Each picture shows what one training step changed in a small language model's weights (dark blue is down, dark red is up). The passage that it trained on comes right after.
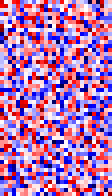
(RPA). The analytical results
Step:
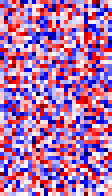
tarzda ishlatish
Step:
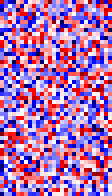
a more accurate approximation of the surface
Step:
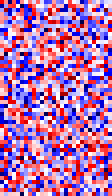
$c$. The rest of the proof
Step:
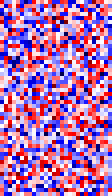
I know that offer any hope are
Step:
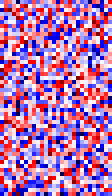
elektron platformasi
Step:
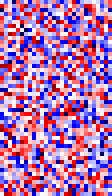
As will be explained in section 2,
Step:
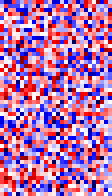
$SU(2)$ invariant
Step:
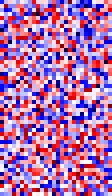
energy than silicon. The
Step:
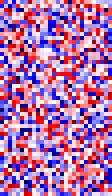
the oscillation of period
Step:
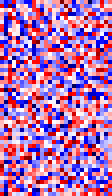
and IV-A, and in the
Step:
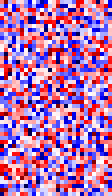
Fondation Charcot
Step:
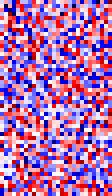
a global-scale domain. Moreover, the
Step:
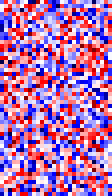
Joseph Rohrer simte
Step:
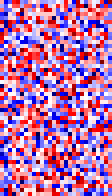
that the norm of $E^{\prime}$
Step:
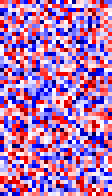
+ \int_{\partial E}
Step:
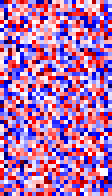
a comment on the upper bound for
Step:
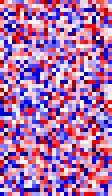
energy relaxation of the carriers
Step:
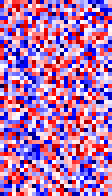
the equilibrium throughput of
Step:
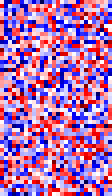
language serves as an important
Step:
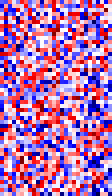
na educação permanente dos
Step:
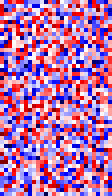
gêneros masculino e
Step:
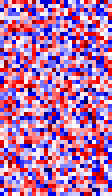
cukup banyak.
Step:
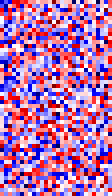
keeping in mind the
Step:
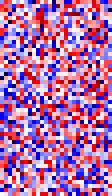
a velocity threshold for current
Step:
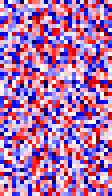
важно применять на
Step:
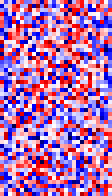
users in this field since previously the
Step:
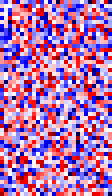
(DS) preconditioner for
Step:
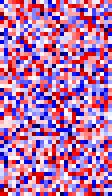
that the $\Theta^+$ production cross
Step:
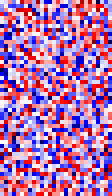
given locations. Although the predicted
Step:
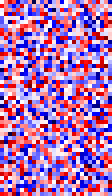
ish haqi haqida
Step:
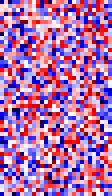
at constant speed (for details,
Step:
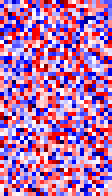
to be demonstrated with nonlinear
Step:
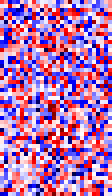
results a smaller rate of drop of the
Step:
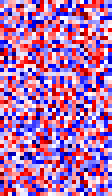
auxquelles il se
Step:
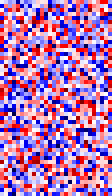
European Journal of Modern
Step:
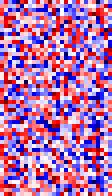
В УМОВАХ
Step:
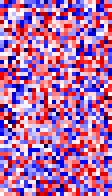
fixator during the treatment of
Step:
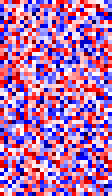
is also an epimorphism in
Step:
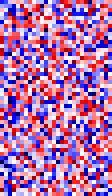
algebra is called CM-free provided
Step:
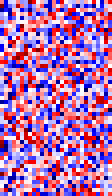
odatda oilada qabul
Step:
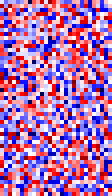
the cones are given by a vector and
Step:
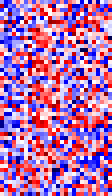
as close as possible to the main
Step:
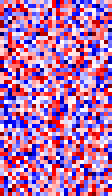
Pneumonia and Normal
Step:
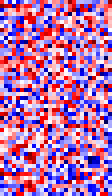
realizados por SEAGA son
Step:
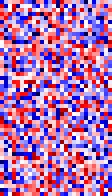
executivos como prática
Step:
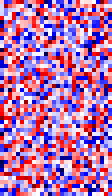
I.A. Bizdan
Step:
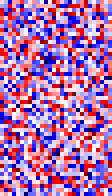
center of $\fra k$ has dimension
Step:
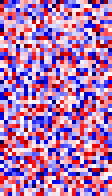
svi hidraulički
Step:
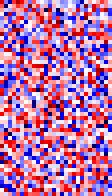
separatrix solution bounding the regular
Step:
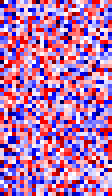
description. In this way, all features
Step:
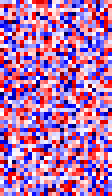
results are only one-loop. Since
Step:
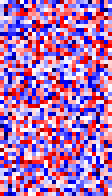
notice that such terms are proportional
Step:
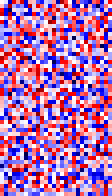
profile of the density of sources in the
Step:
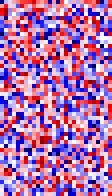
-14 кг ҳосил
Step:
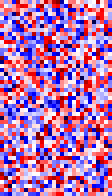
and [DLM5]. Let
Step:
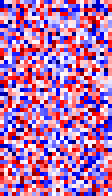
disorder-averaged limit
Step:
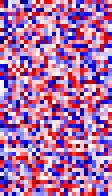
as claimed. But we also
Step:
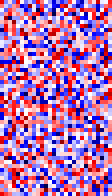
These dust storms limit the
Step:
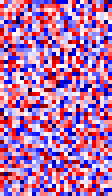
material are negligible.\\
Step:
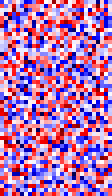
depends on the type of DW,
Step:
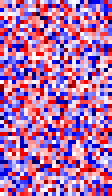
together. The external potential
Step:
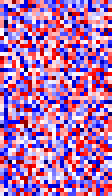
we provide the exact formula for the density
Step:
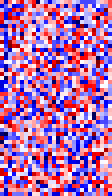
intensive solitons appears.
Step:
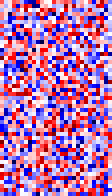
that starts with $0$ from the
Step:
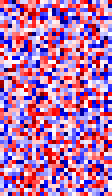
for useful discussions and for
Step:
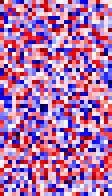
the PCCs with resistive
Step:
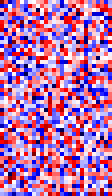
\end{thm} The important
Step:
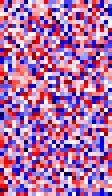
in design of compact multi-junction
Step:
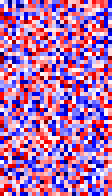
high numerical resolution. Recent studies
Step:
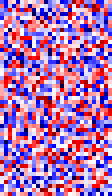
to Hadamard gates, a
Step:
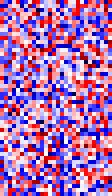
Namikawa in the complex
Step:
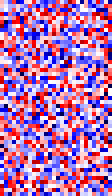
product is everywhere defined. The
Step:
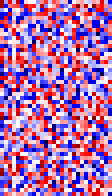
puedan organizar las
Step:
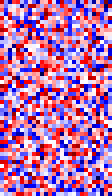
of these results. \medskip In this
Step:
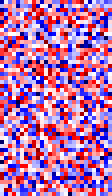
$y,y'$ formed by
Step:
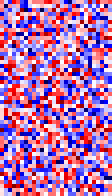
so we can apply the preceding analysis
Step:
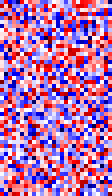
with efficiency of the observation and
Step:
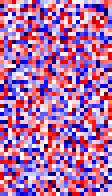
collapsed haloes form very
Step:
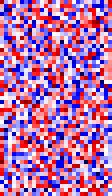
Do this with every prime
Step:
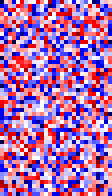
systematic correction to the
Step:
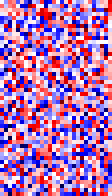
permet de déterminer la
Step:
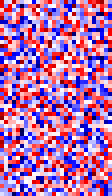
same convention will be used for the
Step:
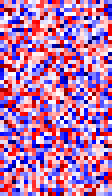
**Proof:** By standard properties of
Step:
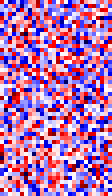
layout to an improved
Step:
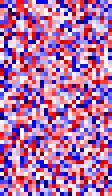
discrete-time algorithms. The
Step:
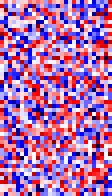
with the exponential generating function for vertices
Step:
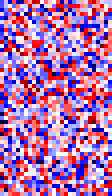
performed using dueling-based
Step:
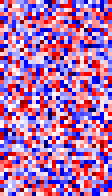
penelitian ini adalah
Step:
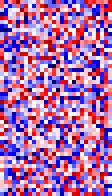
into account the frequencies.
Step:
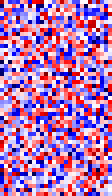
белгилаган ҳолда
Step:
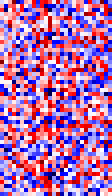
uzviy bog'lash
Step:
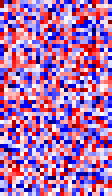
aerozollar cho‘kishi
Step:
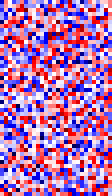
local one-sided speeds
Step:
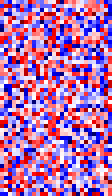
al.*, "Scientific design
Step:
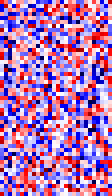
{Hashimoto}, \citenamefont
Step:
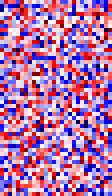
the problems} In this section, we
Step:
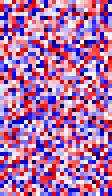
de la d\'ecision \`a
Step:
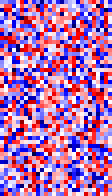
Since $X$ is connected, analytic
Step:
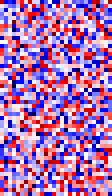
that preserve time-context information while
